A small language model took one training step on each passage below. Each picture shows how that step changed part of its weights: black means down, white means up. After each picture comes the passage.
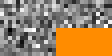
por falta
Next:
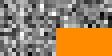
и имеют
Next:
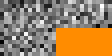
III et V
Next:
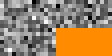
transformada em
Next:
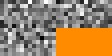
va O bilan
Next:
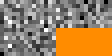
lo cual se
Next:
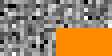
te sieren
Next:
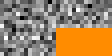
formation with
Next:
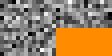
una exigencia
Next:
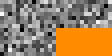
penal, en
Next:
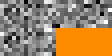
sobre como os
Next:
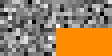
and pH,
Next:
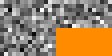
culturais e
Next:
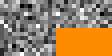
de yuca
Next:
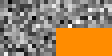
meio de
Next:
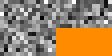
processar, en
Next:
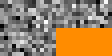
mientras que
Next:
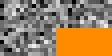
the importance of
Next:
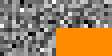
una ricca
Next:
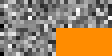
bir risk
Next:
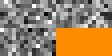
корма на
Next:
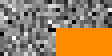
Long Y.,
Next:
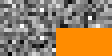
Mestre em
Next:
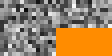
wir als
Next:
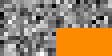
положим за
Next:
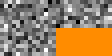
en toda
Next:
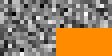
de fontes
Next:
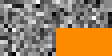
коли від
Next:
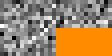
contribua para
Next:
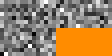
criação de
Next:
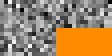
do roku
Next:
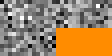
faktor dengan
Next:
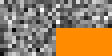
pareja que
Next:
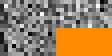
individual ou
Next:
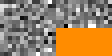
misma para
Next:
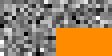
el marco de
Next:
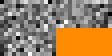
mais je ne
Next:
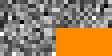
de que o
